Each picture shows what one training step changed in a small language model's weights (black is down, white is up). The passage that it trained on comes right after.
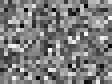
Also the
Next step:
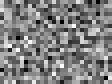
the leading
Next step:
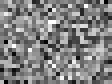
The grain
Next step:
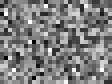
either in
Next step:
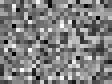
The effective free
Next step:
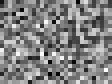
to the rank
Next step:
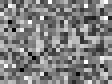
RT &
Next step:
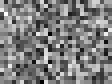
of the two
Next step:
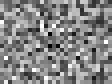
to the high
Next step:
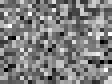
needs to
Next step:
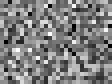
Because this
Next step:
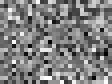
but since only
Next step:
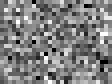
get the
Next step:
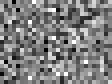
general result as given
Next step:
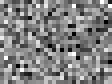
the high magnetic field
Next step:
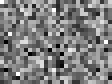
present findings
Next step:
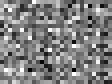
et al},
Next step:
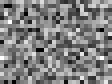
well with numerical
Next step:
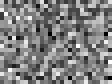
of cosmic
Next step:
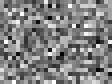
prolong the
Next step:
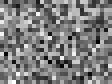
in the limit of
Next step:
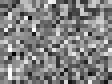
shows no significant
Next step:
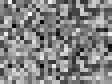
corresponding to the
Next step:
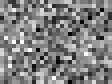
model, we only
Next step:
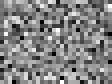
These can be found
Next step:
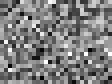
shows the results of
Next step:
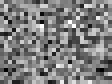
unit cell
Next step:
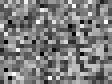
Only a
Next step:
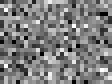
\\ \hline
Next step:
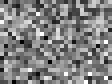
in this section so
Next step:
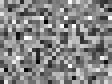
and P.
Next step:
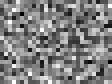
seeded at
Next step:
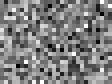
the chiral
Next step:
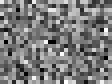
particles. The
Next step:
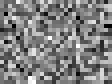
The resulting source
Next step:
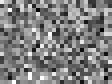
both types of
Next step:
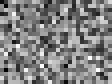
a generic
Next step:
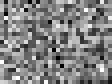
that led us
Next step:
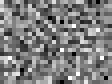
the velocities
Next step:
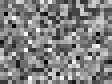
The vertical
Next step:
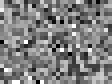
the analysis that
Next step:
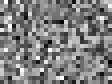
magnetic Bond
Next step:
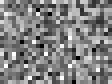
on the right
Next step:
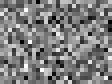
contains the
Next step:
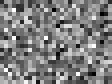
was reground and
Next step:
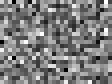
parameters such as
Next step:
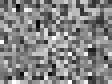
and the analysis are
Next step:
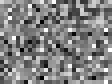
without applying
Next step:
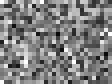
large to be
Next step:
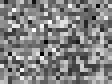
tuned between
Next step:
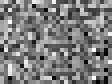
more but from the
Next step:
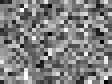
moving on
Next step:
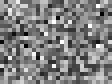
examined in
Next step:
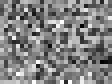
bias is
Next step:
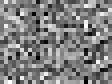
opens a new
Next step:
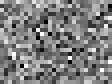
property of
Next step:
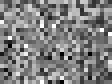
to check
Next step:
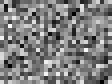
computation has to
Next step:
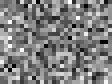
by analogy
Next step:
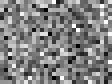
more recent has
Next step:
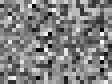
even the large
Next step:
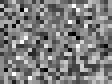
The strips
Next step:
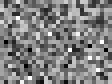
a classical system
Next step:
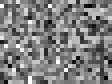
full calculation
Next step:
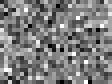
the sounds
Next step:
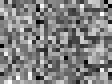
index of the
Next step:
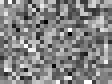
parameter $\epsilon$
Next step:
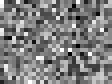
the estimated
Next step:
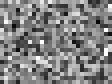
same object
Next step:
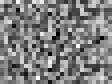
complexity of the
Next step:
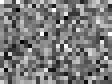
different cases.
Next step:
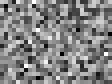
positive and the
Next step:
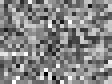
is evident
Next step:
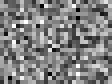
Scoring and
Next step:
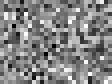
be discussed in
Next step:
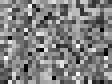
while the maximum
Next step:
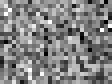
insight about their
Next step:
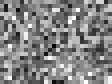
be performed by
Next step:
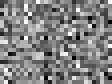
alpha to
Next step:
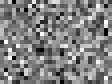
components of the
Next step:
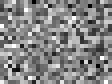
do not have a
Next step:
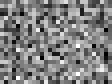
\right)$ and
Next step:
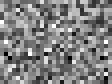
to see the
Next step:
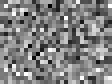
mainly of the
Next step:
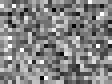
by extracting
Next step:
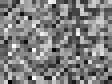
shows a maximum
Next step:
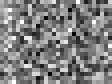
by the first and
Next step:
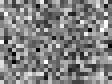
of DM.
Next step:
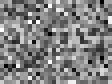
infinity in
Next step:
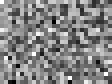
each curve
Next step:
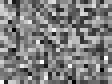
as in the case
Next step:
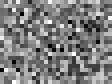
the proposed
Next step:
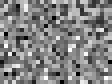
be regarded
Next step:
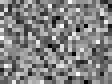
the Monte
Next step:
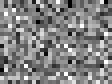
interior of
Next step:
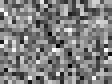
of the electric
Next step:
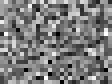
performance for the
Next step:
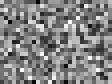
a unit
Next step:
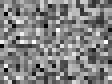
For low energy
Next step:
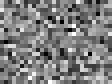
the shape
